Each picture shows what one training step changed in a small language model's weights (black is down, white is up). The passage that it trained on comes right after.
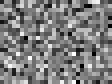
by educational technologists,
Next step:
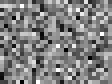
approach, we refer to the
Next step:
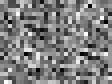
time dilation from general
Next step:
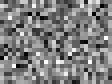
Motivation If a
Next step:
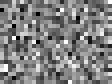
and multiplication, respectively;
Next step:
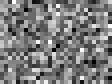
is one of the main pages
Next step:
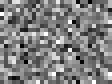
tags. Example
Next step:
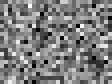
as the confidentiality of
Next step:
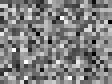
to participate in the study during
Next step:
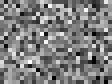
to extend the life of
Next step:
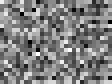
during the first two days of
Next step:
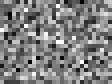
points taken in the
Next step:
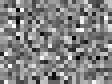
identity which is completely
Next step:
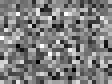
countries of commonwealth
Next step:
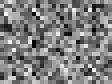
cbBI in this group
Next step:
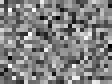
latitude coverage
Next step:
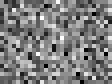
stable outcomes and
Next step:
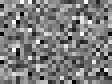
results, IGNITION
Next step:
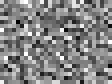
Solutions in Social
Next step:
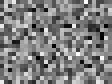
India as developing country
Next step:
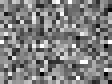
Guide to Method
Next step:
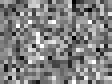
30% diameter reduction
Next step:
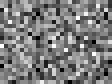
(PRD) on
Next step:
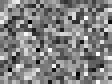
and inductive stream
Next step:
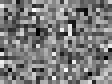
of cerebral
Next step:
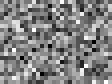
darts (made in
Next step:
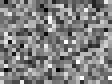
to determine the critical
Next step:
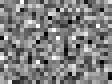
assigned and stored
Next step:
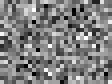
thought to result from
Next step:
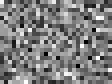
therefore, the GWAS
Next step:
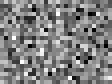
Design Aids The
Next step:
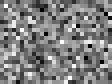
that first contacted the
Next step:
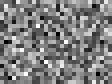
Indian economy billions
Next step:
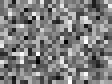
that most provisions of the
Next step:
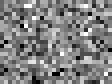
This indicates that higher economic growth
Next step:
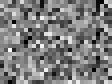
growing food producers,
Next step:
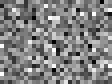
comparación con
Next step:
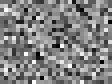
models, contributing to increased
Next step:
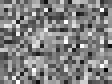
international ocean science
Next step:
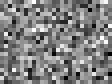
influence their behaviour. There
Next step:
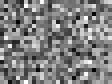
changes in terms of openness or
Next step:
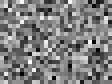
with noise attenuator
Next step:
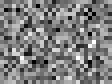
are also representative of the
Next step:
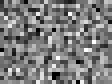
current status of reference
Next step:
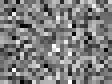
accuracy rate, the parameters are
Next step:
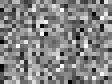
Advanced machine
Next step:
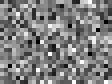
sent succinic acid
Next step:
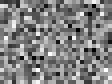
the application was limited
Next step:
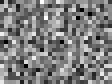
this study in alignment with
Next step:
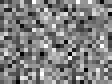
fundamental variable
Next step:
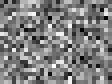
apply to esthetic
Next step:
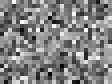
as a result, temporal
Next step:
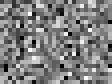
Introduction Systemic
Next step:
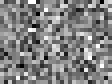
T., Matei,
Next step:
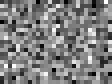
of lead with the blue solution
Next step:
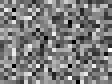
concerns all that is
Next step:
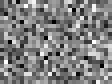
genic expression and an increase
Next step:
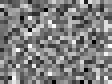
and Legal aid.
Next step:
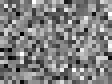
health effects of excessive
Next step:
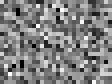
to improve on their instructional
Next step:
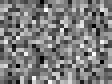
sucrose involves the
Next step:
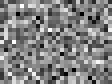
studied different control strategies such as
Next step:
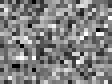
waste. The following materials were
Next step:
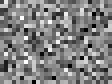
valid license for
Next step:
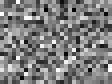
ALS Beamline
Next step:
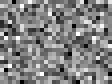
one led by a man,
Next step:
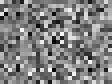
research and play an important role
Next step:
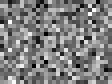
of the available literature on
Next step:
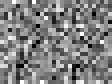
specialist from all 4
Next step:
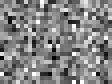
public services indicators. But
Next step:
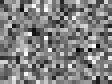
the irregular
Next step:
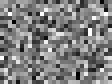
and later Chief
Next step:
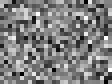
all athletes:
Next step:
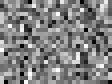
Adenoviruses and
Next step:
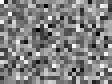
as the reserve system for
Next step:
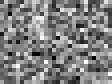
would enhance regulatory
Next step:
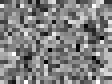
and 2) the consideration of
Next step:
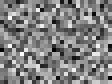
stability. This control technique
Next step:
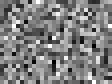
is generated around each type
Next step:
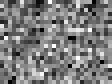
of the following are produced
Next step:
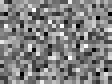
and alluvial sites
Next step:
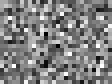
hazardous substances
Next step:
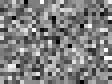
Writing – original
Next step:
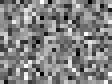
on Esports. In
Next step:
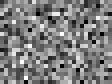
aether, the other
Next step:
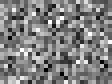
International Association
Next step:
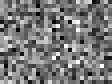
output of other modules as
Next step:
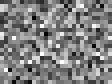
constant, T the temperature
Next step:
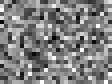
and improvement. A few
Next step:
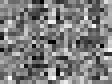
contrary: focusing on
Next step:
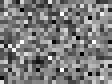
of an extracellular
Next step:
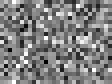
were employed to compare the
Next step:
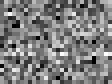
adding 1 drop of
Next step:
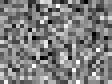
gender, subject,
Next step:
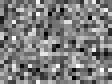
(study design, data
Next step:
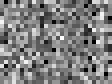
eventually the algorithmic
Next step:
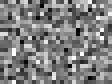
the objective of employer
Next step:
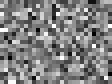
is to happen in the
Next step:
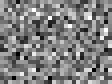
use of air filters
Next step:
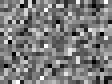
of the determinacy of a
